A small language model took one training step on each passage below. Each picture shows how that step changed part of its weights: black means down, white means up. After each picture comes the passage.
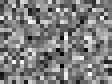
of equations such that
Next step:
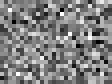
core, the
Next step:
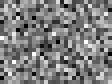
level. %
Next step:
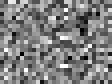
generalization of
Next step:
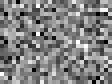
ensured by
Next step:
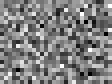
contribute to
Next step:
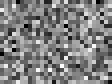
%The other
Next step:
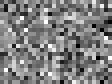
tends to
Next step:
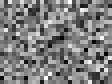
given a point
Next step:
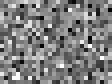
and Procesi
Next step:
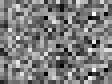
choose the
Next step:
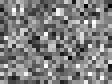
estimations and an
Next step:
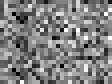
CO were both
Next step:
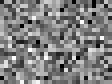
a simpler
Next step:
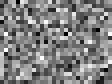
of the mean value
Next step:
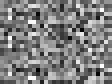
a good
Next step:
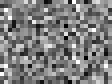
Lars and
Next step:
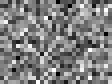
constraints in
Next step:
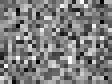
the region \[
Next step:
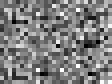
example, we show
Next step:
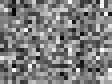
is only efficient
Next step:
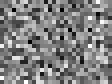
and only if
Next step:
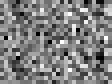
The resulting
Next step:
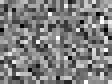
and outliers
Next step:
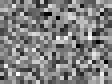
core states.
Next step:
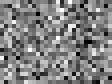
decrease in
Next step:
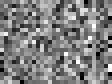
We therefore
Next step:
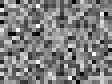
meet this
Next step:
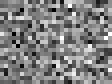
to test how
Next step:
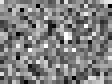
or Divine
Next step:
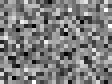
ways. For
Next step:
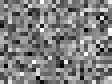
as the magnetic
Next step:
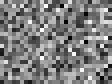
known as the
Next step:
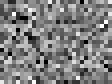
whole system and
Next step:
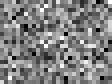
defect energy
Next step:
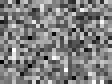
is smaller or
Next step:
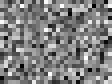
skip the
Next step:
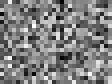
to be expressed
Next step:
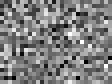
with different optimization
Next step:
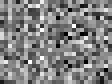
as well as the
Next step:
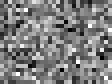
$i$ is
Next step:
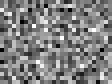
was fit with
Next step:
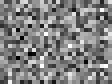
the predicted
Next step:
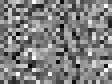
$B$ if
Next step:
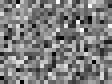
tailor the
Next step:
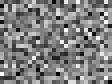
errors, we
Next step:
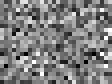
the same effect
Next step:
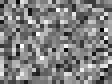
of the simplest
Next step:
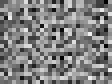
to solve
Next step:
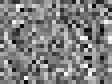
The former
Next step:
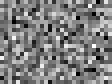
stars, this
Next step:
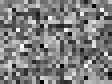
a spacetime
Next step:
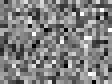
the differences in
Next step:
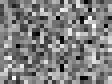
It should be
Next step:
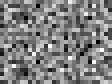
n \leq
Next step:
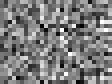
can be used in
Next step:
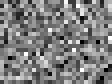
In particular, the
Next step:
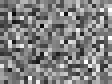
we present
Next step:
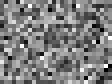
that the zero section
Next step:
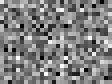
mass spectra
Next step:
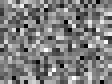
same set of two
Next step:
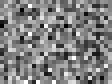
that as long
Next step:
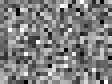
given by \[
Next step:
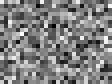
electron mass,
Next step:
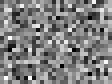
study): a
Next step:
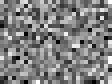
the effective
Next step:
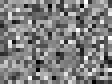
we then get
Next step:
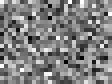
of timelike
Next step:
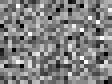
as noticed
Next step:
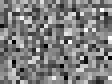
the proof we also
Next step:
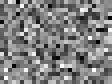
localization phase
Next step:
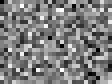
above that, for
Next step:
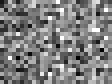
{\it standard
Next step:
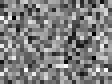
faces of
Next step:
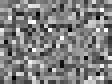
a review
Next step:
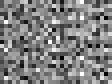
out to a
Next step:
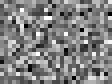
or entity
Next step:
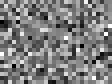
weight fraction
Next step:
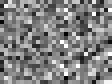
case, where the
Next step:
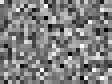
these values to obtain
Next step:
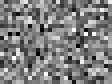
the context of
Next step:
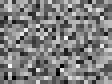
event, we
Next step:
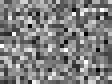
the usual
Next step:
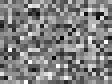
as a function of
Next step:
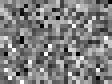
check that
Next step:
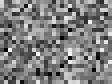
this observation is
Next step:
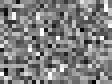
play due to
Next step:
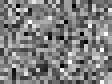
$, then we
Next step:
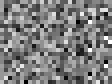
write the
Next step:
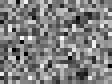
small regions of
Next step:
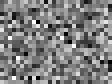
connected feed
